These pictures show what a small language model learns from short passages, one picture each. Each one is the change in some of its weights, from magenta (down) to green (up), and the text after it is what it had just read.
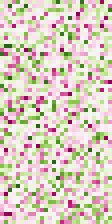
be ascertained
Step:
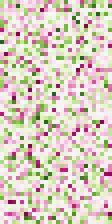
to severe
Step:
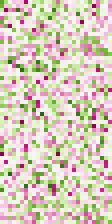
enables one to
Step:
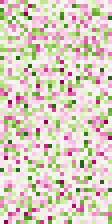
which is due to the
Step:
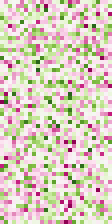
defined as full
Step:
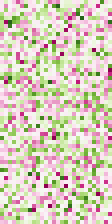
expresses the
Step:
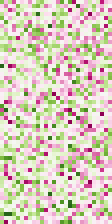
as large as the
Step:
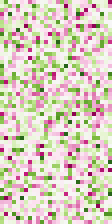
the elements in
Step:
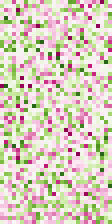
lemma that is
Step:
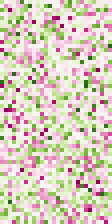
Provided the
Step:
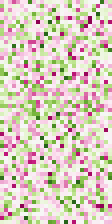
a free parameter
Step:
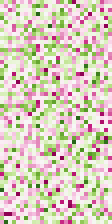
as well as a
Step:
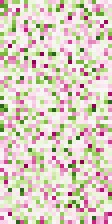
any disease is
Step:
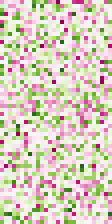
room with a
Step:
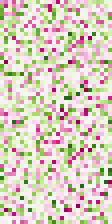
are $12$ and
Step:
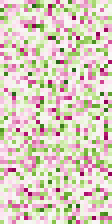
MES in each of
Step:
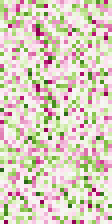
is needed. It
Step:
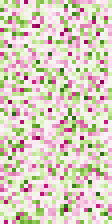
bu holat
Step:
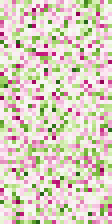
collider has
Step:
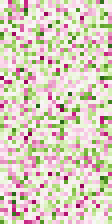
and another 4
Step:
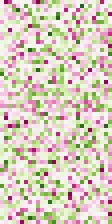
as weight,
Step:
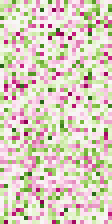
A research note
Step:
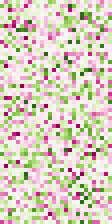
del alumnado
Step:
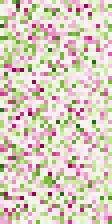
more reduction in
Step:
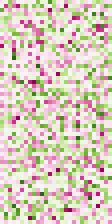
charm of old
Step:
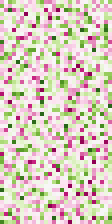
the urban
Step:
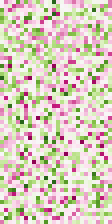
accounting systems:
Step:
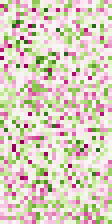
model to fix the
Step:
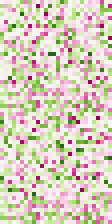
\eeq The
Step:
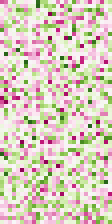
warn to
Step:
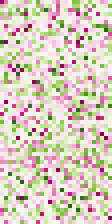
The Adoption
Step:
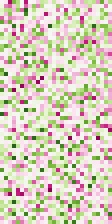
another, based
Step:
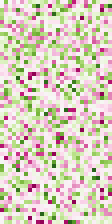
four and five
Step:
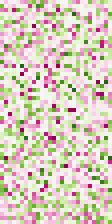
va fanni
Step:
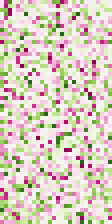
or amorphous
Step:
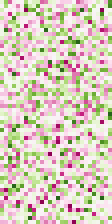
financing the
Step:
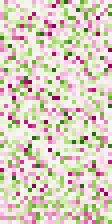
These selected
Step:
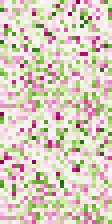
size of content
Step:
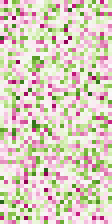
High resolution
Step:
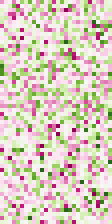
the client's
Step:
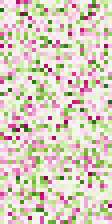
4 Late for,
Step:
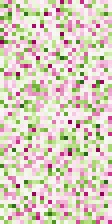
dos materiais
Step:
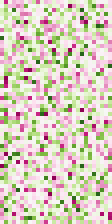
This study aims
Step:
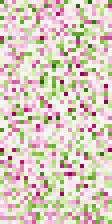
Levin &
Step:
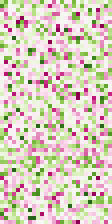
u insonlar
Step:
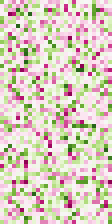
not change,
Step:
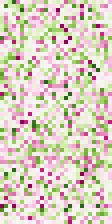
Het zou
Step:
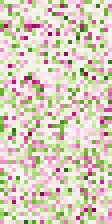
and an alternative
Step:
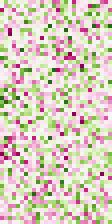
implicar la
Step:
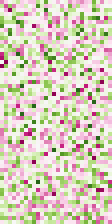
predict what
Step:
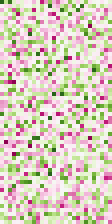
significa que sea
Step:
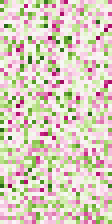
line, derived
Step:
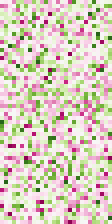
to the land
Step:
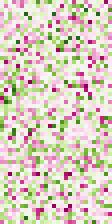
and DHI values
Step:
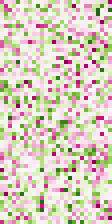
optical elements
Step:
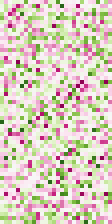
мемы с
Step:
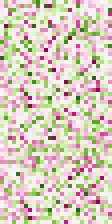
la psiche
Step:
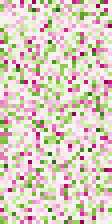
is a minimum
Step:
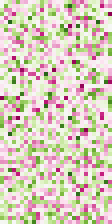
their value range,
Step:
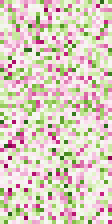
that Korean
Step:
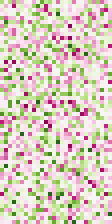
is that, as
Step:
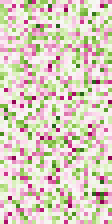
than one of the
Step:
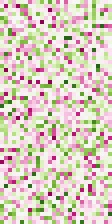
independent of each
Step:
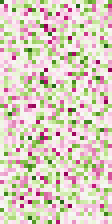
margin inside
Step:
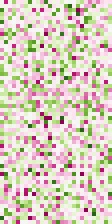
a potential association
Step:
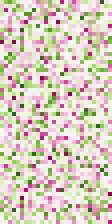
how humans
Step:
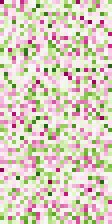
sample system to
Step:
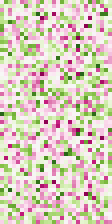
ol ózin
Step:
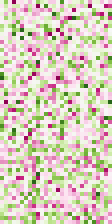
and merging
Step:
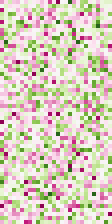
used in the air
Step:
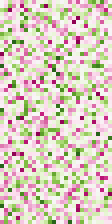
solution) is
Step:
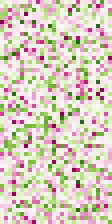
de celui
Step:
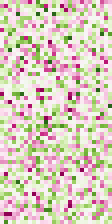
set it as the local
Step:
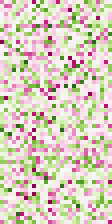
cannot be
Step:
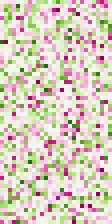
a quantidade
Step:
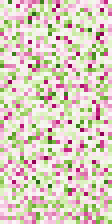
nonunity gain
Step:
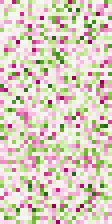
i dr.
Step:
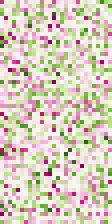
6. Ders
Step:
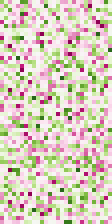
within the 28th
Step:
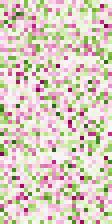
were identified from
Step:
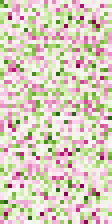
далее в
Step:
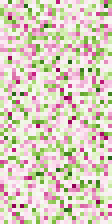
from 8 training
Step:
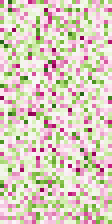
oradan da
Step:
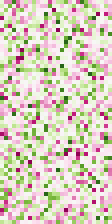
competencies for
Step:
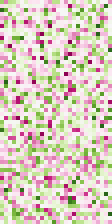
of the study shows that
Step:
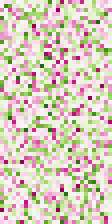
en grupos de
